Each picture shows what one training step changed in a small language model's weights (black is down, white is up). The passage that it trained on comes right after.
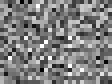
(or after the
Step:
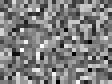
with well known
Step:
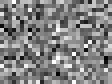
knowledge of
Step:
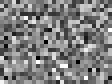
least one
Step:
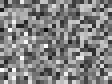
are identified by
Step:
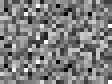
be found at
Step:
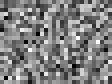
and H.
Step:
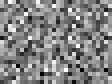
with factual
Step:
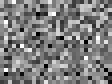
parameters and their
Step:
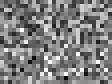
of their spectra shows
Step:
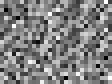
varies by
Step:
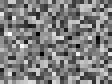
due to the
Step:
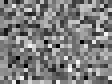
we present a
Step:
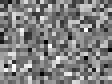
shape of
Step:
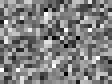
Thus, the
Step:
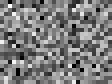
discussed above,
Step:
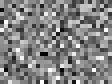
The circuit
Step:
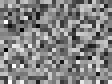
stellar light is
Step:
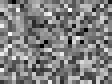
replaced by
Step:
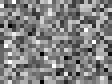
functions for the
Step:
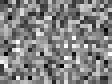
to zero,
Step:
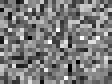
presence of an
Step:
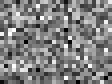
distances of
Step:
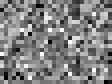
Recall &
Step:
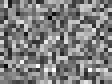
decays with
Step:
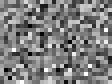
when there is no
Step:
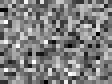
3D general
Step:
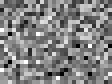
the reduced
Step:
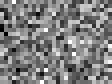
strongly on temperature
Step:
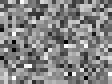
would be exact
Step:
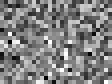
for $\delta
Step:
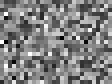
and when a
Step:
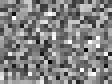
consider the heating
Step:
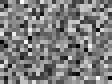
can reach a
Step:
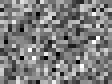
temperature map are
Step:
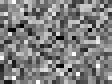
defined by conditions
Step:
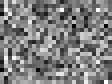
the proplyd
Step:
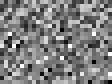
in $D$
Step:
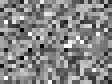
Figure 4 shows
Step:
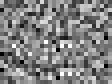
the system with
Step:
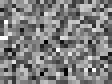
This is also
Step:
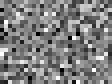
The measurement on
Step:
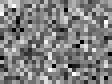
ideas from
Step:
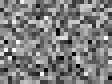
possible, with
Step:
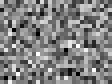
the theory.
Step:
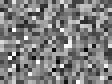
with a stable
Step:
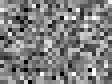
Base Station
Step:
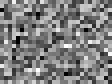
temperature case,
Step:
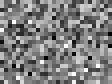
all the scales
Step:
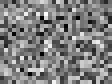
LZ transition between
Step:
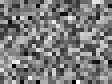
in which CP
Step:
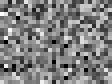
elements of the
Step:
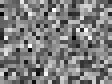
lengths as
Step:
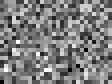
not, in
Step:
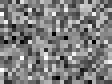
mechanisms of
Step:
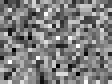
in the limits
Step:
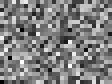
reported in a
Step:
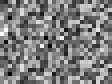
to determine
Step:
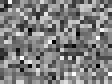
is analogous
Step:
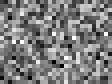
to the line of
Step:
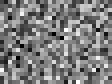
to the density
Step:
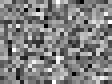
interfere with
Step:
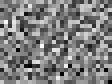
angle with
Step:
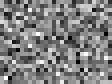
scanning electron
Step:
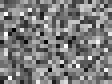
and thermal properties
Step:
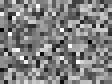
perturbation theory
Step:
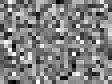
algorithm that does
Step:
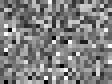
of internal
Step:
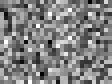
as ON
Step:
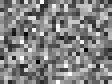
which makes
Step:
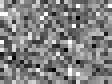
direct comparison with
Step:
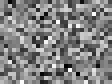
given by the time
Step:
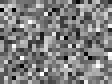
genome with
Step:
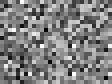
can take
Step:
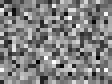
analytically the
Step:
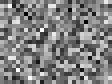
which require an
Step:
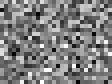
temperature gradient
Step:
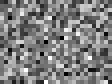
to temperature change
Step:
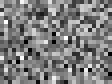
values are similar to
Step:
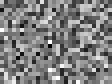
the dominant
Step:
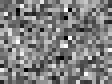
addition, we used
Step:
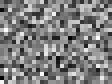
a scheme
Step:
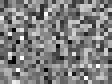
still need
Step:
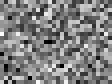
by applying
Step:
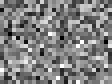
the flat
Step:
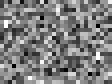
in Ic,
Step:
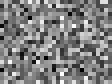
the existing
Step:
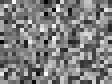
length |
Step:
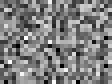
of each key
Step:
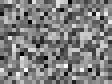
extends to
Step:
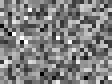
loop is
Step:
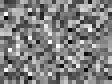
and five
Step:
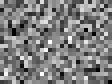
the qubit should
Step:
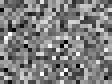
the art
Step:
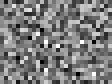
we propose a
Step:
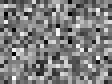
plane. In
